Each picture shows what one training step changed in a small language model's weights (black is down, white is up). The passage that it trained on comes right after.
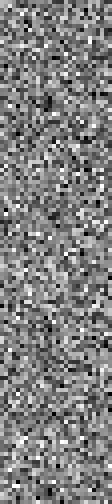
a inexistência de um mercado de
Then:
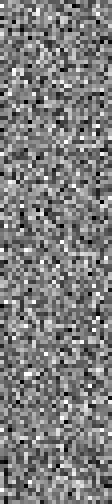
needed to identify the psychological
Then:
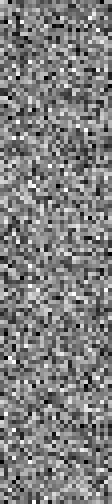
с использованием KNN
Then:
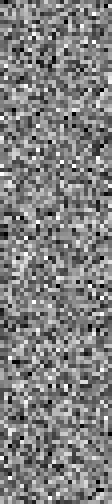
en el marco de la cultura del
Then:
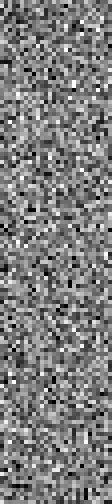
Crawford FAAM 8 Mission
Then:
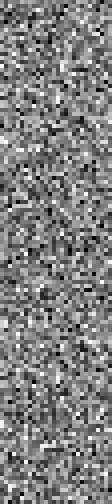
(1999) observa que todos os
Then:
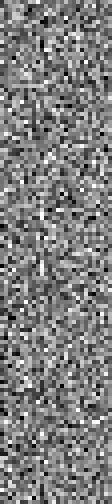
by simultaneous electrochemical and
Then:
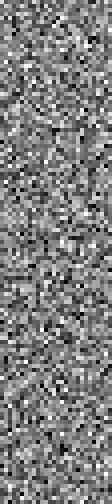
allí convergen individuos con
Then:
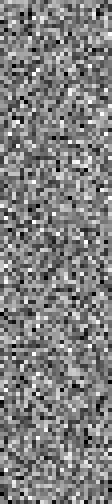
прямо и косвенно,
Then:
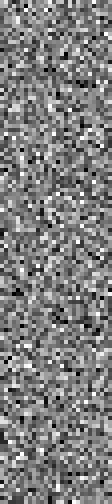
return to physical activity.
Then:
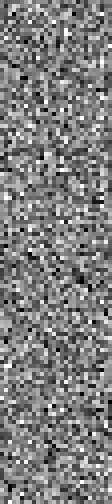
dibandingkan dengan CTRL.
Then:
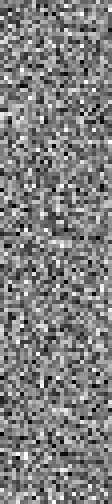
of melon processing under limited production
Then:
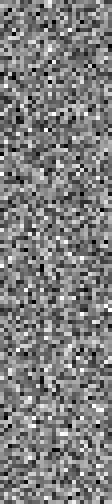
resistivity logs (R10,
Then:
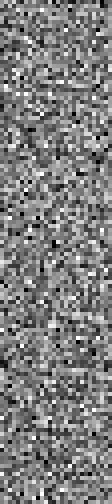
Performance Training and competition
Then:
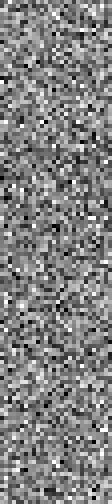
the university level; - diversifying
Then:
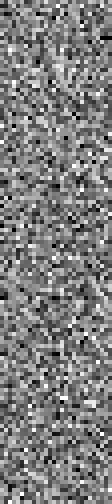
tilshunoslik va amaliy
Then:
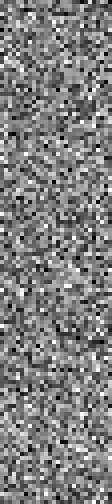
"muşamba fener" veya
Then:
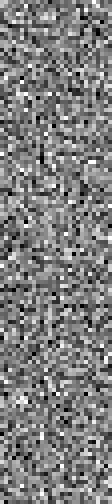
chemical processes. Hence, the problem
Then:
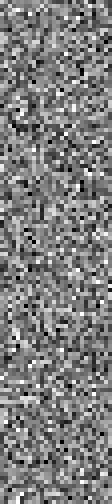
feature(s) of supreme high
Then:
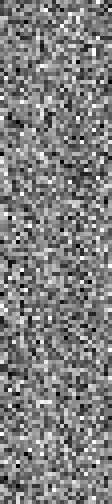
with AMF for this environment (Fig.
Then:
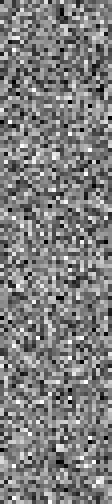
Arden. Even though the Duke
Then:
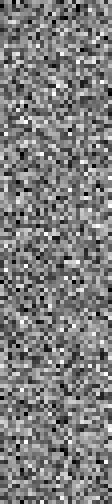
i_\omega(r \cdot v)
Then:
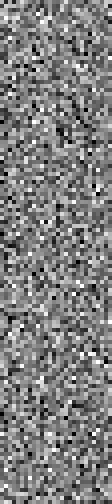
disadvantages of each type of
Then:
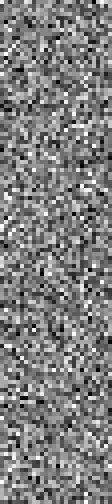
telemedicina com provedores de
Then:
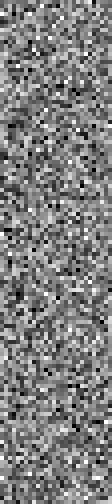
(nvdan 女丹),
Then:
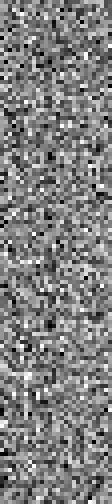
Acta Faunistica* 14:
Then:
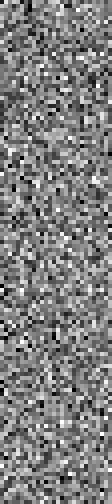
très diverses. La
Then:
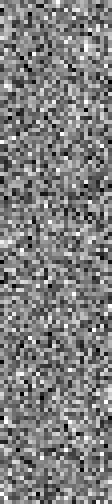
стороны потребителей и
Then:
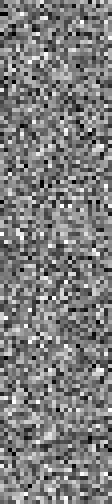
bibliográfica de natureza
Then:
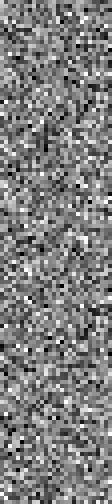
но и в жизни, где
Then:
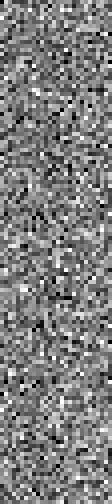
system. This provides controlling
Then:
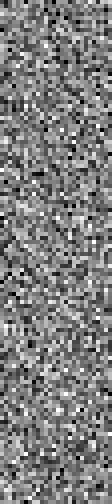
S. ARDAKANI,
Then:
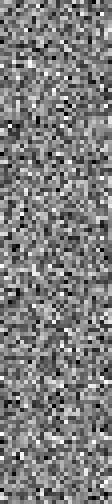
be processed to be suitable for input data
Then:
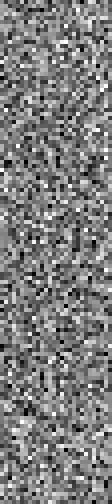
European citizens' public access
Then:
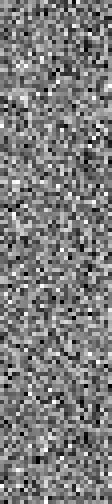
А.Ю. Факторы,
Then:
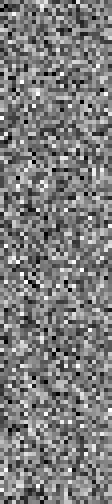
Students. - 19) Biology
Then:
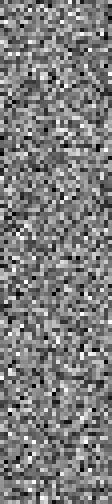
our results indicate disruption of
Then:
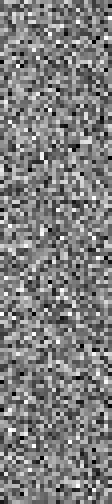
indicating full awareness of
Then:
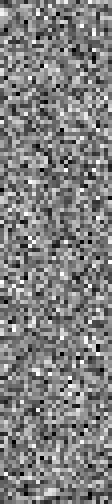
ellas-. Inmersa en
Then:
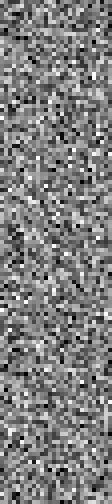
diagram PHP ATL Srai
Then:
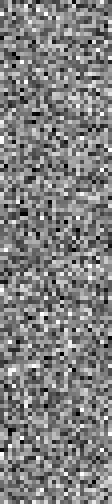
foydali o'simlik.
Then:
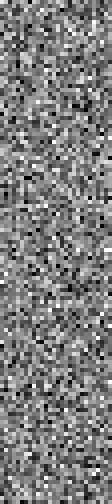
пріоритети України
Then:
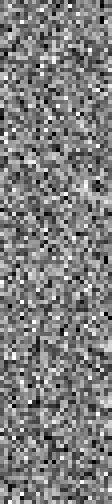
to reduce if not remove
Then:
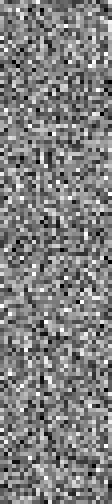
five models of revenue and
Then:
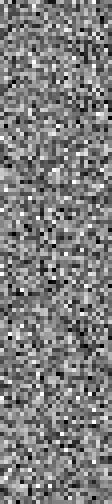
service of the common good” (FT
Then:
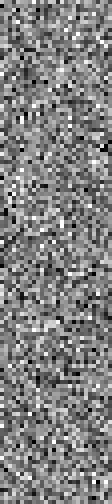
to be too volatile substances.
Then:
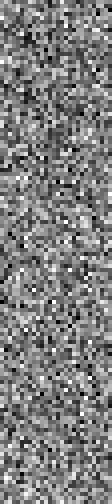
2024 BRENNAN, David.
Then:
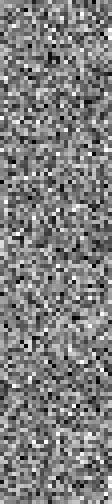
har doim maqsad aniq
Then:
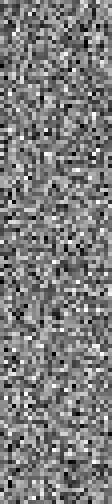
every educational institution in
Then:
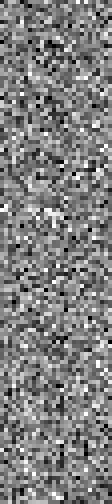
are required in order to provide a
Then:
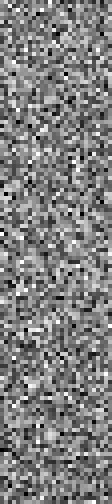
Dessa maneira, a literatura
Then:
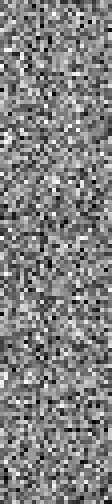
baza prelucrării
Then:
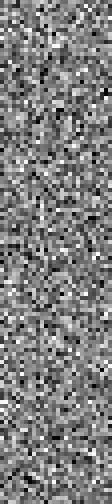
challenge students to think critically
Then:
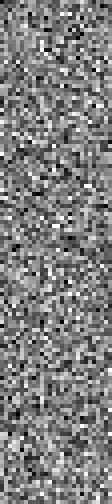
collected in Real Time Challenges
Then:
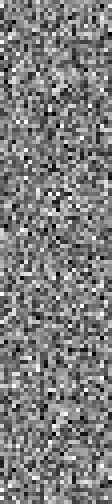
manuscript. D.
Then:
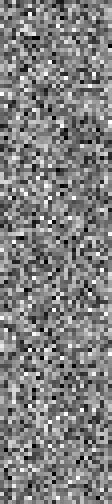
хислатлари орқали
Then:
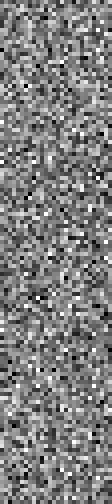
repasse de informações entre os
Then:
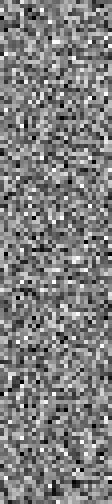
the three knowledge and claimed that
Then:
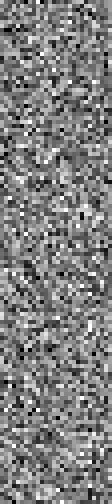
A abertura e o apoio da
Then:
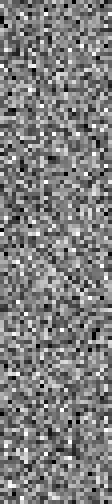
sustenabilității este
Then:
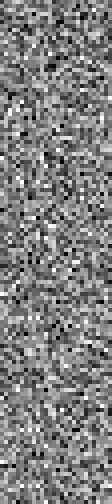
80% training and 20% testing to
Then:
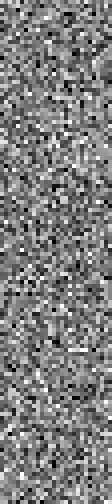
fosters investor confidence, and
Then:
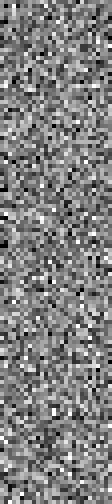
«Про захист від
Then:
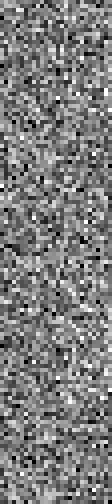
bo‘yicha o‘quvchilar
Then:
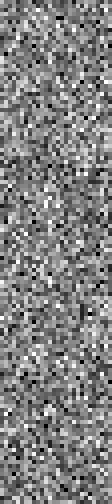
суннат қилиниши
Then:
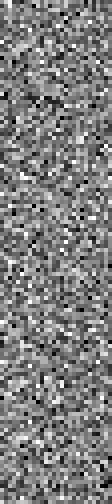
following are available online at
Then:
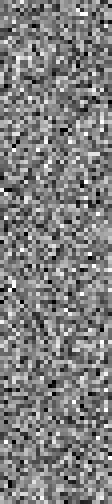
co-investment, and resourcing
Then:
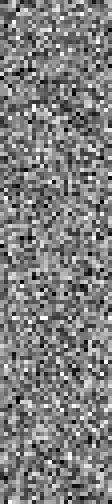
більш комплексної
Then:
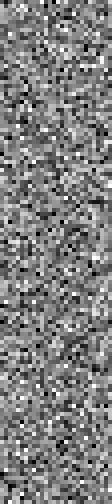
the study. Findings of the study
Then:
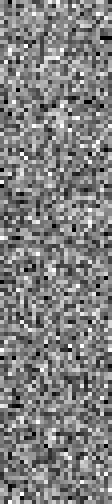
amalga oshiriladi.
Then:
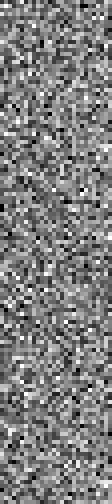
Property at the British
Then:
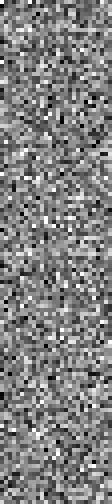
liver of cattle and pigs –
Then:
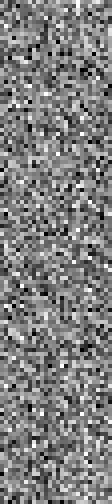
семантически соотносит
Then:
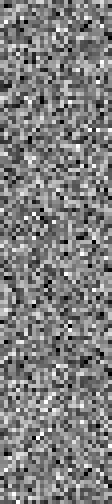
as ideal i.e. by replacing
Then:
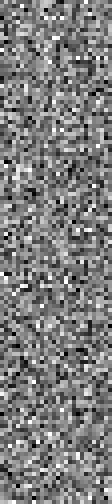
efecto, la desinformación es
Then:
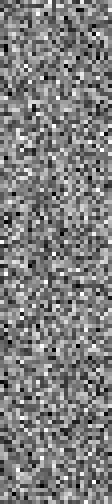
явилось отсутствие на
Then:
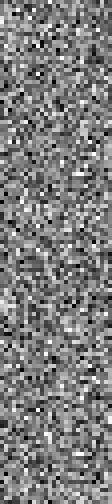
pessoas e as coisas do
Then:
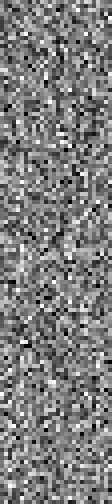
de afzetmarkten, zich
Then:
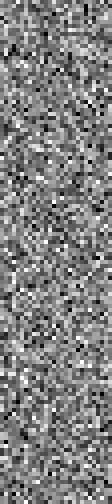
Олєпир Р.В.,
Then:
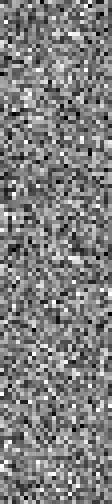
NOx in April 2020 compared to
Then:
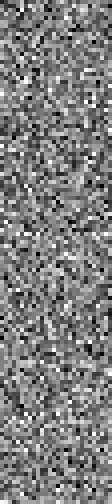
bleven), soms met behulp
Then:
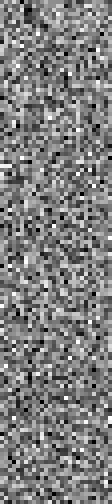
Water for other uses (apart from
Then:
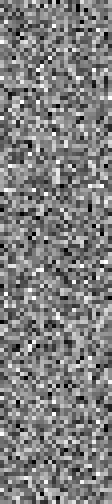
with disabilities in the workforce is
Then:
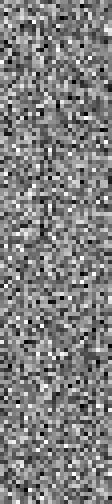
Moon (Queen’s University)
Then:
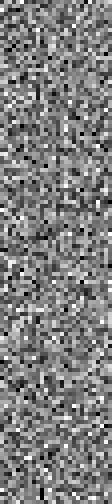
direct support positions during the
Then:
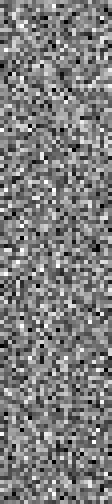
to my questions in a friendly
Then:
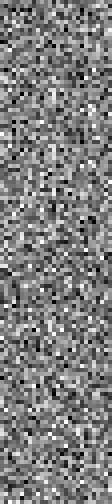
and anonymized databases provided by
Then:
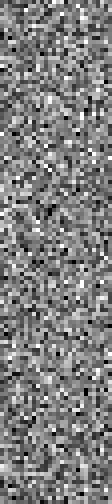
entre as camadas de concreto e do
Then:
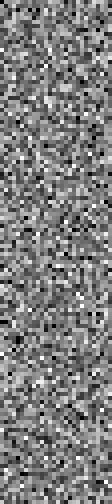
reasons that standard errors may
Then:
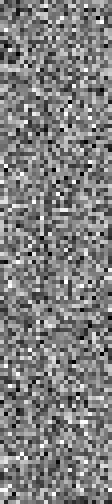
na saúde mental. **Rev.
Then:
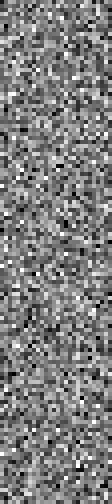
and is a well-known Japanese
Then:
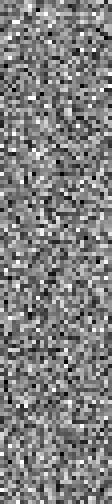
low viscosity and limited
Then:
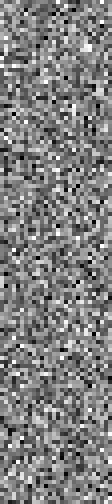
підприємства із
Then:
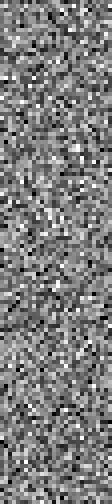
in the form of numbers, scores and their
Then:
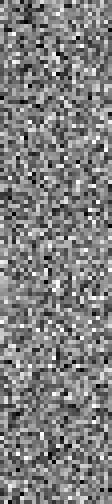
supported nodes in both of the
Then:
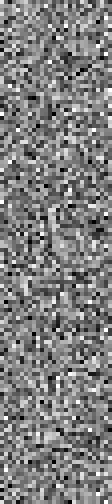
posible construir un relato en
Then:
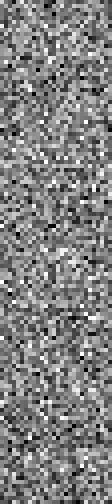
berisi fatwa bahwa anak yang
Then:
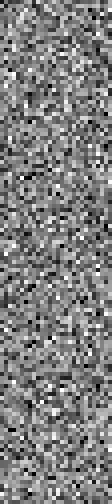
тваринного походження у
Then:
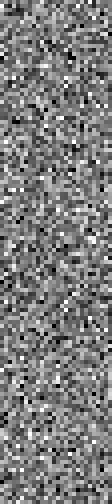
or more employees (Large
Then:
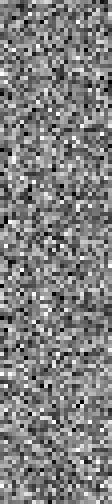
органах власти
